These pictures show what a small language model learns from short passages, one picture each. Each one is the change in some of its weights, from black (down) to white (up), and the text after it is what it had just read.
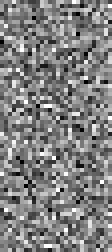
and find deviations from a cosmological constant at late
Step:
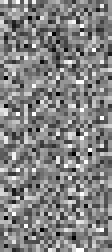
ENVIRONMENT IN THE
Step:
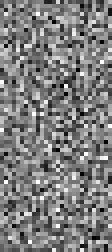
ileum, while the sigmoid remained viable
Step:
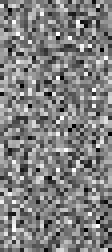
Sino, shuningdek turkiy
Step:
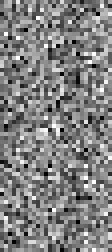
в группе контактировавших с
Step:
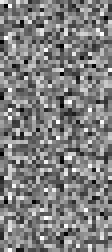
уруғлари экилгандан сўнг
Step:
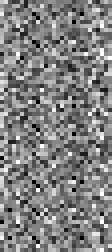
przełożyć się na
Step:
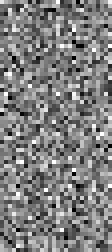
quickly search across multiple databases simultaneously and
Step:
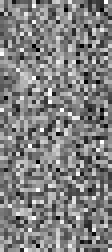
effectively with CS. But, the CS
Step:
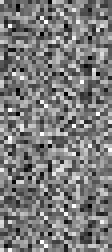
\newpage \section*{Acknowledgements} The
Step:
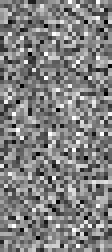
Histograms show the distribution of per face symmetric
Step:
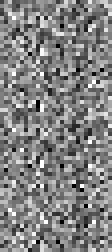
بدرجة أقل
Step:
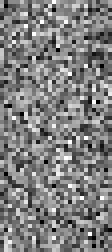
a useful switch. But the GSHE allows
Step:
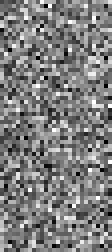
to the digitalization of the field of
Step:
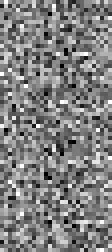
razones aducidas para ello. En una
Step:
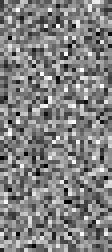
relations with the silicone-oil damper
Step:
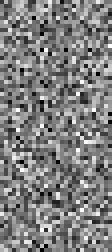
an essential ingredient in this scenario. As
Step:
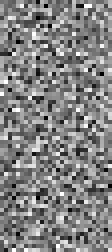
about the need to change the traditional ways of organizations,
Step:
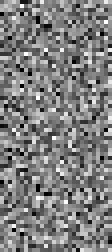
Areas falling within the lower NDVI range
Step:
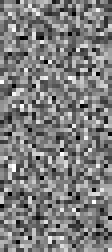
the difference in age may be higher than 5 Gyr
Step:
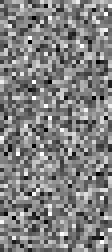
in the limit $\theta\to 0$ with
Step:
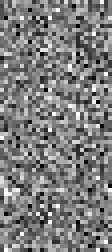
the kernel amplitude formalism, although as with the case of
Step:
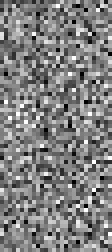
some metal elements, and Si on catalyst
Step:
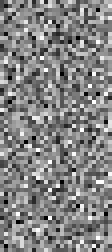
os anuros de hábito
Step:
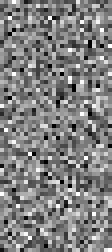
There is a paucity of research into the clinical support
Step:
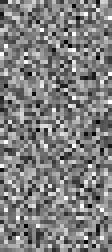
model using AI technologies enabled the scale to be
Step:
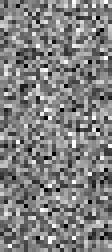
the background noise is almost entirely due to the shot
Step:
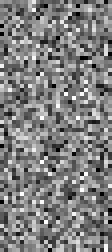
поза сім'єю.
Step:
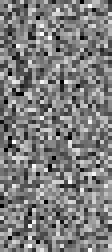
емоційного тла, підвищення
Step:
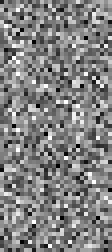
in wistar albino rats. International Journal
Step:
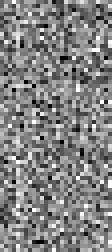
their decision on prescribing antibiotic, and
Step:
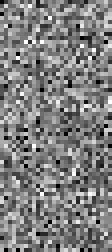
process became 76×66 pixels. Table
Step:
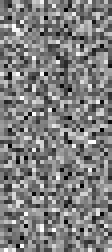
auch nicht vertieft werden kann.¹⁸
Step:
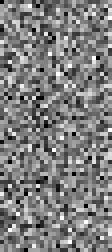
multinomial logistic regression. Topics
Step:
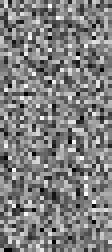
Umirzoqov G'.O'.
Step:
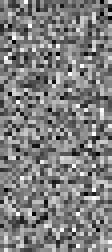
2. Temporal conditions for generating somatic
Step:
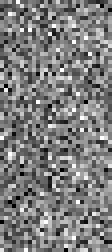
be segregated into the following five main segments namely
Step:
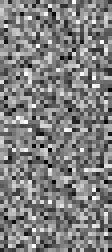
manner. Y. Koh et al.
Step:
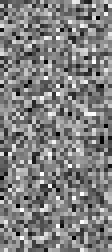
the total gravitational mass of the model. The
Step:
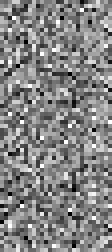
давлат ва жамият қонуний
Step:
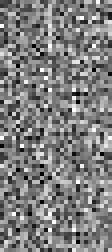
in the dark (black square) and under proton
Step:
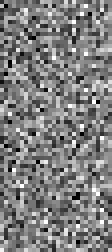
the mechanical outflow mechanism as the dominant
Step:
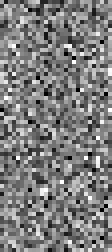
stratégique car elle conditionne la
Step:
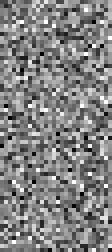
balance de nutrientes. No obstante,
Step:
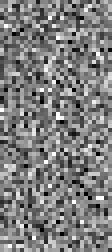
method and strategy (Sec.~2) using three example
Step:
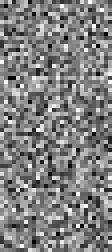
other texts employ a luni-solar
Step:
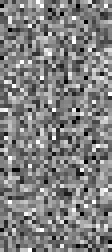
in adopting contrastive learning (CL) for
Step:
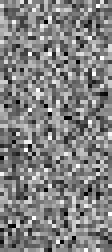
[5]. Imom Nasoiyning
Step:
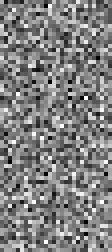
show the waves of successive trade events that get reported
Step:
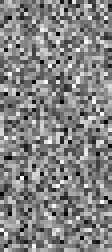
tarmoq hosil qilishi bilan izohlanadi.
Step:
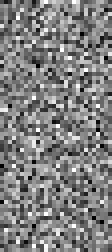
we should choose our classification rule to maximize the detection
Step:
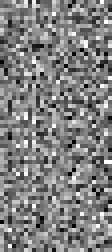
allows you to determine the stages of testing
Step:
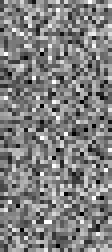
of ref.~\cite{op}) of a suitable symmetric space
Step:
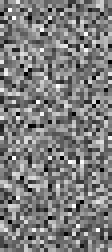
The results of this study confirm the proposed methodology reflects
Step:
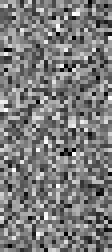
je jedna z mála svojho
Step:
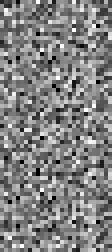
architecture of the evaluated system. ###
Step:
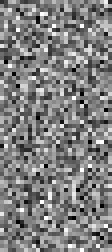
area is the values of $E^{2}
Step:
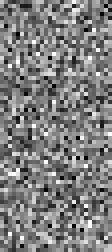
only the case where $\rho_0 = 1$.
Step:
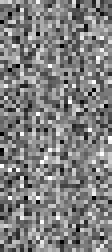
ҳосили навларга мувофиқ
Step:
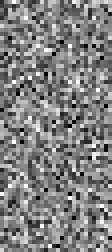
FPGA for a circuit cascaded
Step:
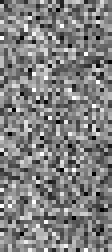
the sheet's surface. *PHerc*. 495
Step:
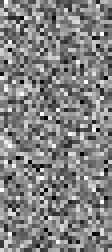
the systematic pedagogy of the Sanatana
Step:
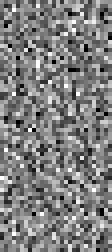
## Insufficient Network Protocols
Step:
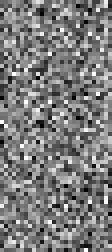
to assess buildings' performance after occupation.
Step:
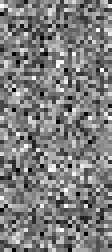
observed DM relic abundance. We have also used
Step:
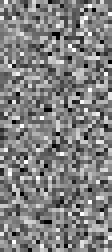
личности. Мусульманская
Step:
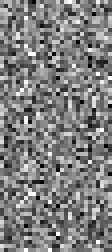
and PCUs were the major healthcare services
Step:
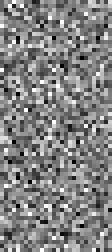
node of the branch-and-bound
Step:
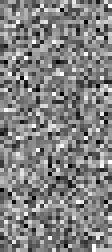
possessing large thermal effects even at very short separation
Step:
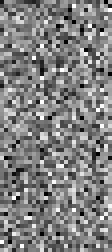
questão, estratégias de comunicação
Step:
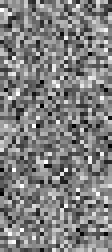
are given as percentages of the total worms
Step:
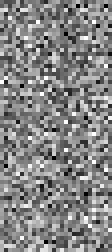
Mahadevappa Rampure Medical
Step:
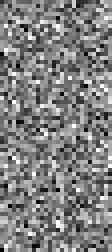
solutions to them. Using weak compactness theory, he
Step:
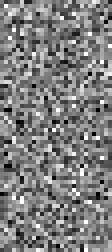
de démontrer, à travers une
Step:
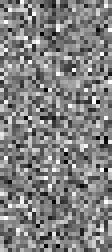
the exchange of the soft pomeron and of the
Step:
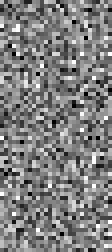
Windows (versions 12 and 13)*,
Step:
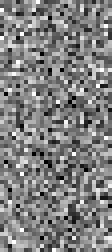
only one type of history-based privacy indicators.
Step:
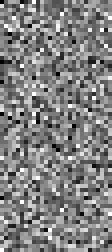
structure effect to the personal cost of the agent if they
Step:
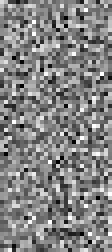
Nacional de Lenguas Indígenas
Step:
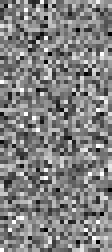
(i) the matrix inverse square root of the
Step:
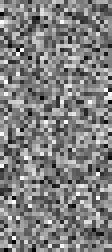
will also be extended to the whole chat history of the
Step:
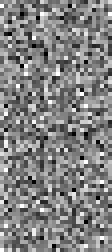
kinerja karyawan itu
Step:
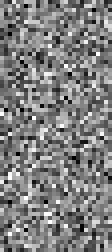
проповіді, де акцентується
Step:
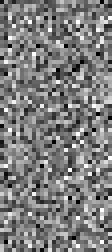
as plausible progenitors of
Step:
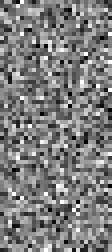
must be taken into account. The smallest practical trap
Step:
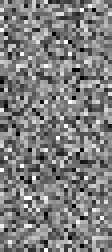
у реальних умовах [10].
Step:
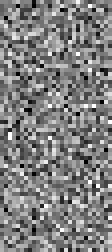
thus allowing for nonlinear peculiar gravitational
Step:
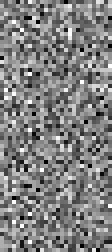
anomaliyalarni va tabiiy elektr
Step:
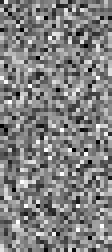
on any down-beat, meaning there are
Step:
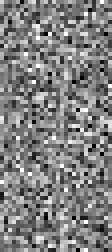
cells should be applied onto the outer surface of the
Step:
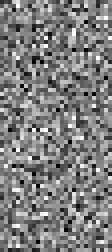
2.723, evidenciando posturas
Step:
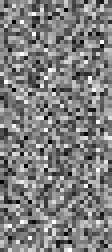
of Baugh et al.~(\cite{baugh}),
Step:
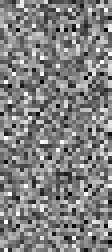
echitabil din punct de vedere social
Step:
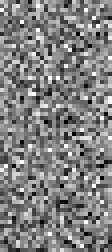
producto de la catalización, ambos
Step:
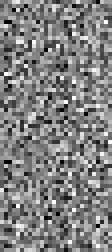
water management ena book New Delhi
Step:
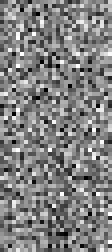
otra cilíndrica en su base,
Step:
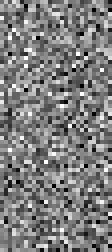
назначение дооперационного лечения
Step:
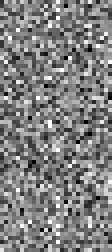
formulation, by determination of clopidogrel
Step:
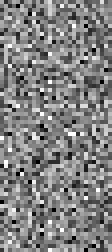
loss. a. Objectness Object-ness loss
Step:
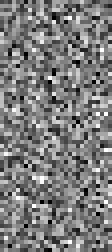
yo'nalishlari va istiqbollari
